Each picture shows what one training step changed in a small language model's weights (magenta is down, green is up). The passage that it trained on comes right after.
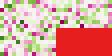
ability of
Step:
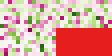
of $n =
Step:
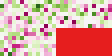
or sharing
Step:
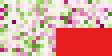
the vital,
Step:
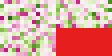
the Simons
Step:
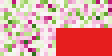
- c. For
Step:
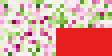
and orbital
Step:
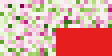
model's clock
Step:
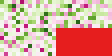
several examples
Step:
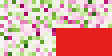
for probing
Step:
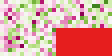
gearing or
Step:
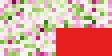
determine a large
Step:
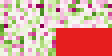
Main effects of
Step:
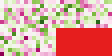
management. The
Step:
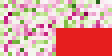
up are calculated
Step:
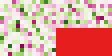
In this frequency
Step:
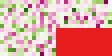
used for model
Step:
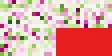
makes it
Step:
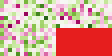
solution versus
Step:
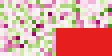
gap across
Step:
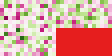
the method to be
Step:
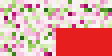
easy to
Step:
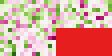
the efficiency
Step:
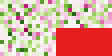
instruction by
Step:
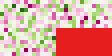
adapted to
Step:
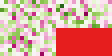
are the partial
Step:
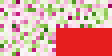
convey this
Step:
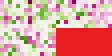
performs best
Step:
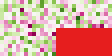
Changes in
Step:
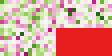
the case in
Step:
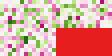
model independent
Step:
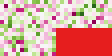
we have shown how
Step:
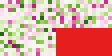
in Fourier
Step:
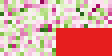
process the boundary
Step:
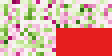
observed that the
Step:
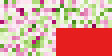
the iron.
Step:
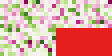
at junctions
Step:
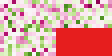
end, we
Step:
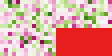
a slight
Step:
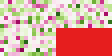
of the code
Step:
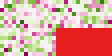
ability of the
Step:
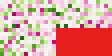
analogy between
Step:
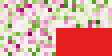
and weather
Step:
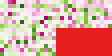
to the stability
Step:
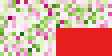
solving in the
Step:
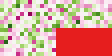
region and the
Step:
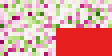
phase) in an
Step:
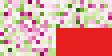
agent has at
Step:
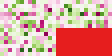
were selected in
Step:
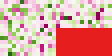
his work on
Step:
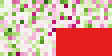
this to a two
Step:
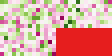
the main peak
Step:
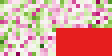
the curvature
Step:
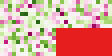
circular area
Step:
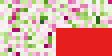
\item that
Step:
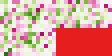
the fact that for
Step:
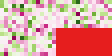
included in the
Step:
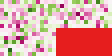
They were,
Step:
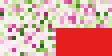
discourse is
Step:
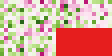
way, both models
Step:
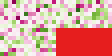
method is one of
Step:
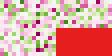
processed using
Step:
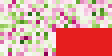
Review &
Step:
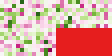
The high rate of
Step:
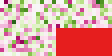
tip. The
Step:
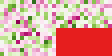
place during the
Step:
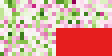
two expressions
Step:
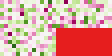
of Non
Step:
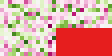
be estimated with
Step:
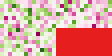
to investigate
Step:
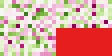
spread out the
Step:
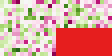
given that these
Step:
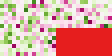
students who
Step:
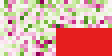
of observable
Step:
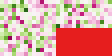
conducted through the
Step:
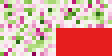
cases of acute
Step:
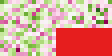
the correlation
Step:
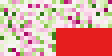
This is because
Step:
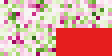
Our conditions,
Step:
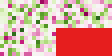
The perception
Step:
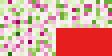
of gain and
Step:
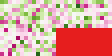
the target
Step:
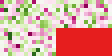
and width
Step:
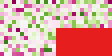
\] we see
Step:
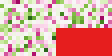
that not all
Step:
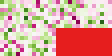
not contain a
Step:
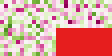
we have:
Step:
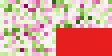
more common than
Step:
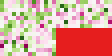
$a$ and
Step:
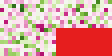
determinations for
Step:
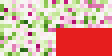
of critical
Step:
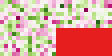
to offer a
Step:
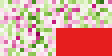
air temperature
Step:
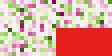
does not use an
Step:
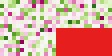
well as its
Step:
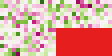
even go so
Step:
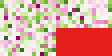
in $Z$
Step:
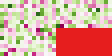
importance of
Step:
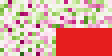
of atom
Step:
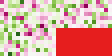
and small cell
